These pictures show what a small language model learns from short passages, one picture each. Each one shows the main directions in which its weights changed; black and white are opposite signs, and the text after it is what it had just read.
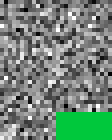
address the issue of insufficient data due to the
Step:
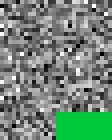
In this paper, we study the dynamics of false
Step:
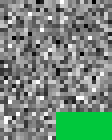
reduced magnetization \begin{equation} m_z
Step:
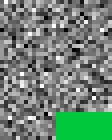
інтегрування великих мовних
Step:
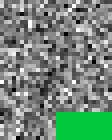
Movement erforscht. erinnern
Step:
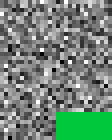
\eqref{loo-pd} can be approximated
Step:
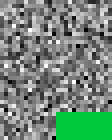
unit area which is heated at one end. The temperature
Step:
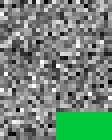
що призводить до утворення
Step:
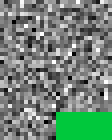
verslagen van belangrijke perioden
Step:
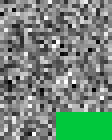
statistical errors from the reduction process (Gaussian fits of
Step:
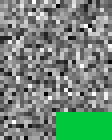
przejawiać się w
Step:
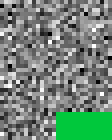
yoki almashtirilishi amalga
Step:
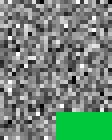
is conventionally attained by deploying
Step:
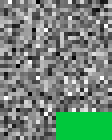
solar powered railway system for light weight
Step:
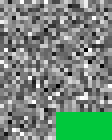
el color y el aroma están estrechamente
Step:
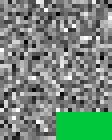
metal lead into a superconductor in normal metal -
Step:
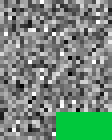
\er{QTPMzv2} as
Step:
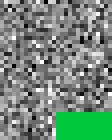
hızlı bir şekilde
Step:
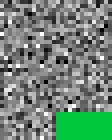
insights into the behavior of the Yukawa
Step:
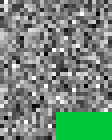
in polar oxide nanostructures.
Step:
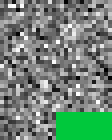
институты, воспринятые из
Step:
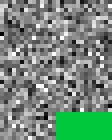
ADVERBIALLAR..... 64
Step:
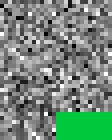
and non-linear nature of crude oil time series
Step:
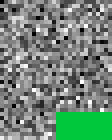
epochs of JWST NIRCam
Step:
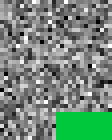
novo jogo do trabalho – você está
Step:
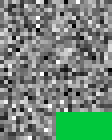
qayta ko'rib chiqishni taqozo
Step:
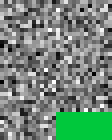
alunos e professores intermediados pelo meio.
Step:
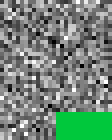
Kengash, the procedure for depriving him
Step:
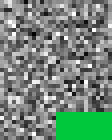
Relation with} & {\bf TI} &
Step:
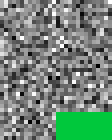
В перспективе будущему
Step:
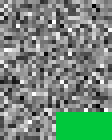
of inorganic and organic materials such as
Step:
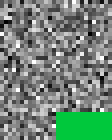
the Department of Science and Technology (DST), India,
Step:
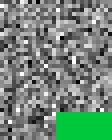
Statistik ma'lumotlarga ko'ra,
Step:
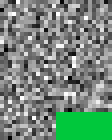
de Decisão SWITCH CASE -
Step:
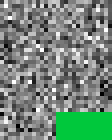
O'zbekistonda budget siyosatini
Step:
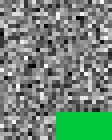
tool called LIMOW. The tool aims to
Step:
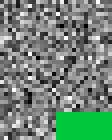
are provided, all other operators not presented are either zero or
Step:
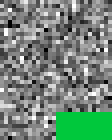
E_{s} $, the refractive index,
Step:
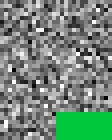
concerning time and technology must change the
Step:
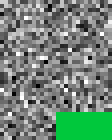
maar voorschriften geeft voor
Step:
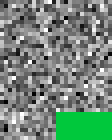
также включает в себя очень
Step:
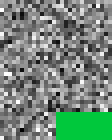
SHE'RIYATIDA HIND
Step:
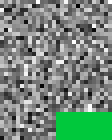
deb ataladi. Tatar xalqlari orasida
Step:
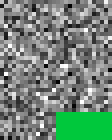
to a specified objective function. When this objective is
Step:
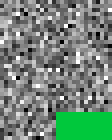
results of \cite{3,1,4} to
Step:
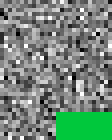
$\phi_2$ online, \eg using the method
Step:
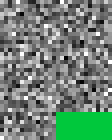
de piedra. Volviendo al concepto de
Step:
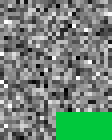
The scientific and practical significance of the study for improving
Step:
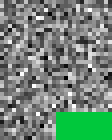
with the use of planetary ephemeris and
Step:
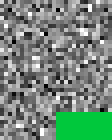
by $(*)$) disappear under the more
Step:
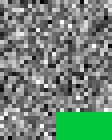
\alpha \cdot d_i \text{ при }
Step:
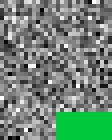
strains. The level of noise is set to be approximately
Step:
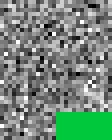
provided by additional access rules. \schange{For
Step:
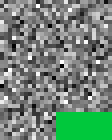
used statistical performance bound to indicate the lower theoretical bound of the
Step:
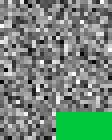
Fourth Phase of Distance Education: Integrated
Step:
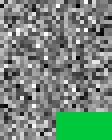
to solve the implicit equation, which would make the
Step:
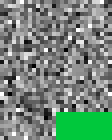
this letter we propose to obtain a nonstandard
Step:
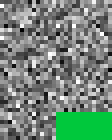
(komparativistika): uning jahon
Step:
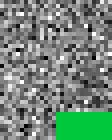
magnitude in the megadalton regime [6].
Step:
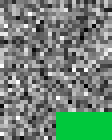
from collisions will look like. We currently extract the
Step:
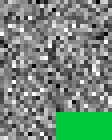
is valid so long as $\ell_\mfp
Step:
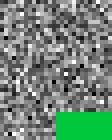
процесса, учитывающая
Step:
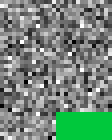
// *Tibbiyotda yangi kun*.
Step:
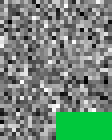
authors argue that one PPK should be enough to
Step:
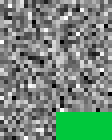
the curves at $\mu_c \simeq
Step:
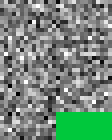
externen Akteuren die
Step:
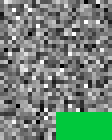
va yangi biznes modellarning paydo
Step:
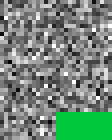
chacun des prélèvements
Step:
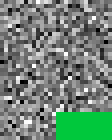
el alumno - Al realizar incorrectamente
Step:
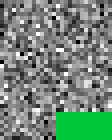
map with catalogues of known astrophysical
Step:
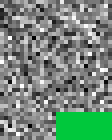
of the 3D box approximately defines the average distance
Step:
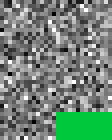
gluons and it is their color charge that
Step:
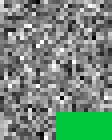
e'tibor berishimiz,
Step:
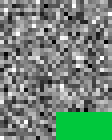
least ) in Model I and II, we will use the
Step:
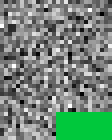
following Rachford \& Canterna (2000), the
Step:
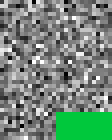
en el proceso de diseño y su gestión.
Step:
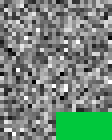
a decrease in the critical supersaturation required for
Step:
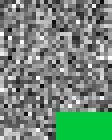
конфігурації завтовшки
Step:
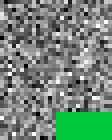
va ijtimoiy munosabatlarni yangilash
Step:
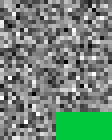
Lisans Öğrencisi,
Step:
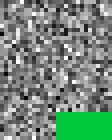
anticipated, the calculations produce robust results both
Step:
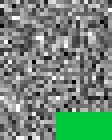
In most of our targets the emission is dominated by
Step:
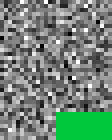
çevremiz açısından
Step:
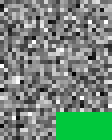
bug‘u onalik qilgan¹.
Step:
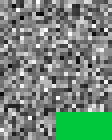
щодо оцінки фактичних обставин.
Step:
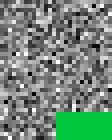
лет от бывшего перелома не
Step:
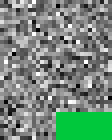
la reddition des comptes et la présentation des
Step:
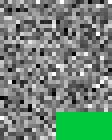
undadi”, deb aytayotganini
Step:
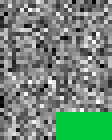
etkazib berishda katta ahamiyatga
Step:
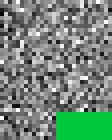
\right), \end{equation} where
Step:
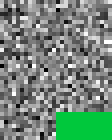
3. N.R.Karimova.
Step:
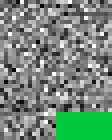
uchun qulay tashkiliy-huquqiy muhit
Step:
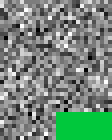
a factorization form $\rho = \prod_i
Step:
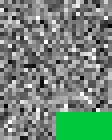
integratsiyalashishga intildi.
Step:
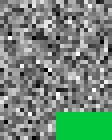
\textit{angular} modulation of the magnitude of
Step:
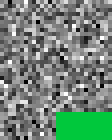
learning in Europe. The best way to put
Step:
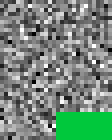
предлогом к обычно передаётся
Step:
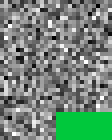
reduces to `$s$' in the same way
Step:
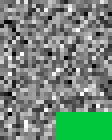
The geometry-locked and vortex states become more
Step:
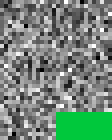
*Orphism and Bacchic
